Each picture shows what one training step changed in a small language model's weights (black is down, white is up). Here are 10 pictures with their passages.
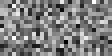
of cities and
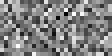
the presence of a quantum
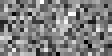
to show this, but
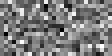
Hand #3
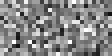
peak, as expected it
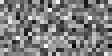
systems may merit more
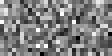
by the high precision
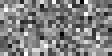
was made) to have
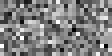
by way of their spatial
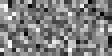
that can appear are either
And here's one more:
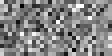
coexistence curves for
